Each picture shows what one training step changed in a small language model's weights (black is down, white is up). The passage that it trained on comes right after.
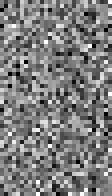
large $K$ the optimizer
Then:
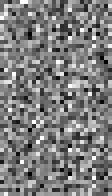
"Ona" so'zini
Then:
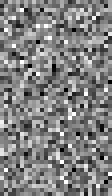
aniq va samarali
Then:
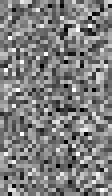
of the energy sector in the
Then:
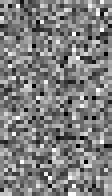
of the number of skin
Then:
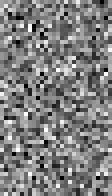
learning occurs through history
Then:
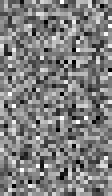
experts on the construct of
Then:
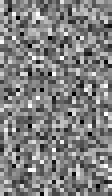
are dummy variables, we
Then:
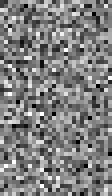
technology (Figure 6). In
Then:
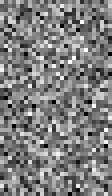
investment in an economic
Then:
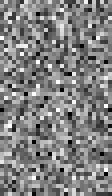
de tabuleiros ou de
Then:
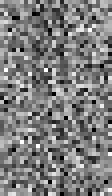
Reinforced Concrete,
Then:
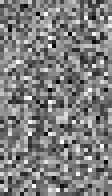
the specimens with WBC
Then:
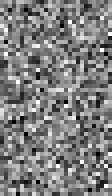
region. For a Poisson
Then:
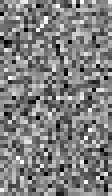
largely representing Minority
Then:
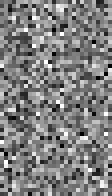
e as características da
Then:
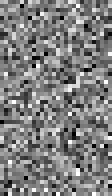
relevant quantity
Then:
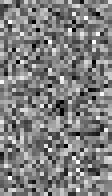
almost all aspects of
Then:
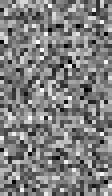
with ether. The ethereal
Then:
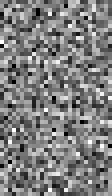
The State houses a
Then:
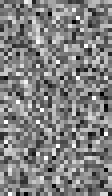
a prejudiciilor din
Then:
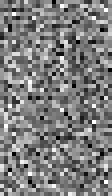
towards zero as the sample
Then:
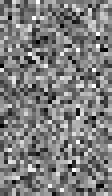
sharpness of power drop
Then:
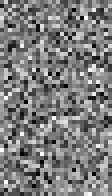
responsible for the facts and
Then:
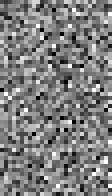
employees' efficiency
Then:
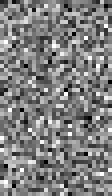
van werknemers.
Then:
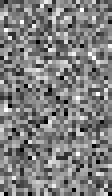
correct IaC code and
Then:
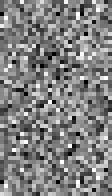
recurso de poder
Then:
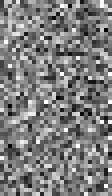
regards the short-range density
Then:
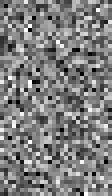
relative frequency $r(E
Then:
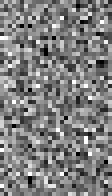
kunnen zijn
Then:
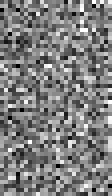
upper part of the operating bed
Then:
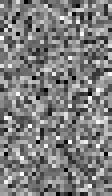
using the data acquisition
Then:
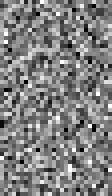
opportunity to see
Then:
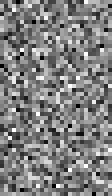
o éticos para revelar
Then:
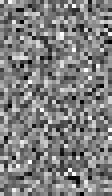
\right) & \text{if }
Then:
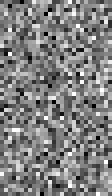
Consoante ao tema, em
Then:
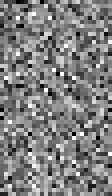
trabajar en equipo,
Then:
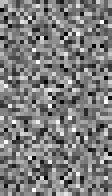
deutlich leichter,
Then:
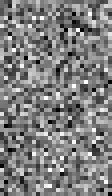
the largest power of b
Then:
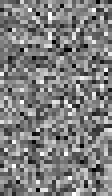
using high-density microarray
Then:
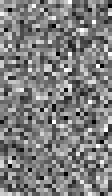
other scales involved in the
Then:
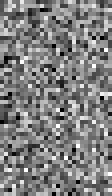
Recent X-ray diffraction
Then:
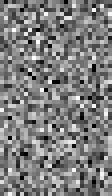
assess the awareness among
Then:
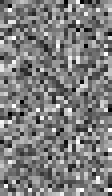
results of all three experiments are
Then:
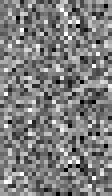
the convergence of the
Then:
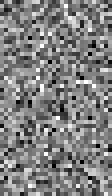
flasks Borosil 5
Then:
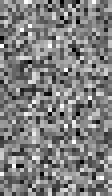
- c) Neither
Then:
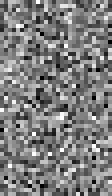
acesso às plataformas
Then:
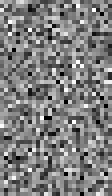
energy-conserving strategy
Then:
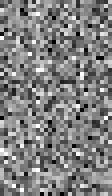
AL., *supra*
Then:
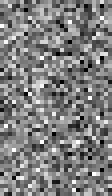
the total sensitivity index.
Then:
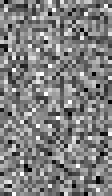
origin (the Gaussian
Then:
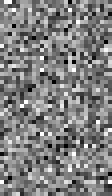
requirements and practices by
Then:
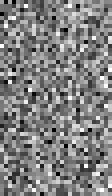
memoria persistente.
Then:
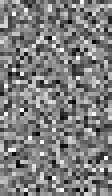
spherically symmetric galaxies,
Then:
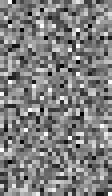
воспаления и
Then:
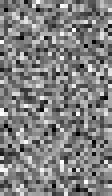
plays a central role in
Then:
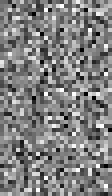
JOURNAL OF
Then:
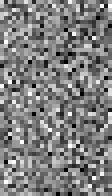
is the strength of the potential
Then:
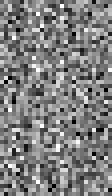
más necesarios los
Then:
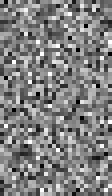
was motivated chiefly by
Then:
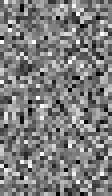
result in a computation in the
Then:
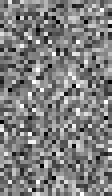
are loc intensificarea
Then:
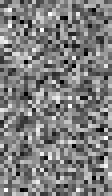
medical teams. It is observed
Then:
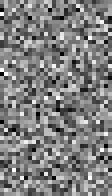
modify the jet shapes
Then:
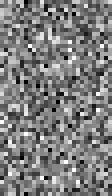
and axioms. In general,
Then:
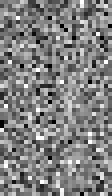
graphene oxide
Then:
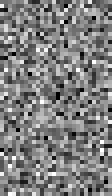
RI measures how altering
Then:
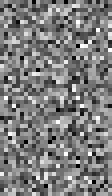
Bug River and in the
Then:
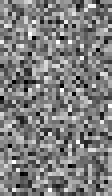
The resistance of a conductor
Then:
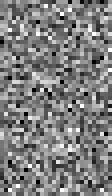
of \cite{Marina} show
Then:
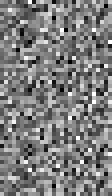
evaluation system and process mining,"
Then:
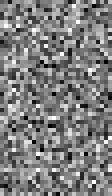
shear Reynolds number
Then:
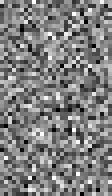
the form of concepts,
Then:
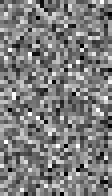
waveform's frequency or
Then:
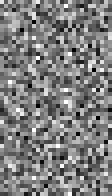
O sucesso de uma
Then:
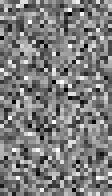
de s'exprimer sur
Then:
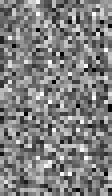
necesidad de fortalecer las
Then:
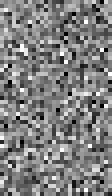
on two-month implied
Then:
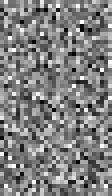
dynamic properties of a
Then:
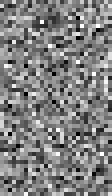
y Uso de Tecnología
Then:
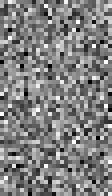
- original draft,
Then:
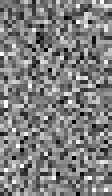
messages that had GPS
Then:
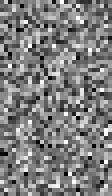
beauty and sexuality
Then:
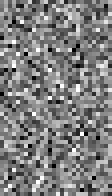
this work, we study estimation and
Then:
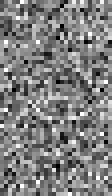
the left side. Therefore,
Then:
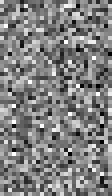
neither of which is obtained via
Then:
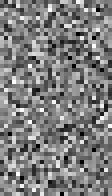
\leq n\} \cup
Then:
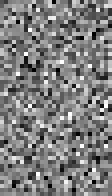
indica UNIR (2020)
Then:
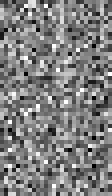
Erfahrungen aus
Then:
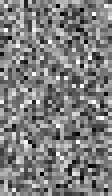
at the Trust Workshop
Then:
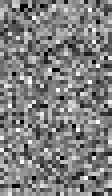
[AMIM]Cl and
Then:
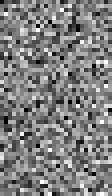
rejected at .05 level of
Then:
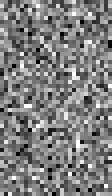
heat exchanger, will be
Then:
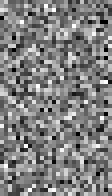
a new *Columbia
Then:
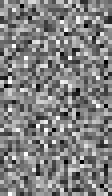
ham poydevor
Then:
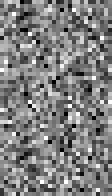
of two odd primes.
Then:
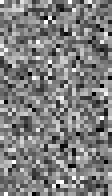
is at most one application of
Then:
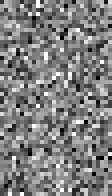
of mind has a positive effect on
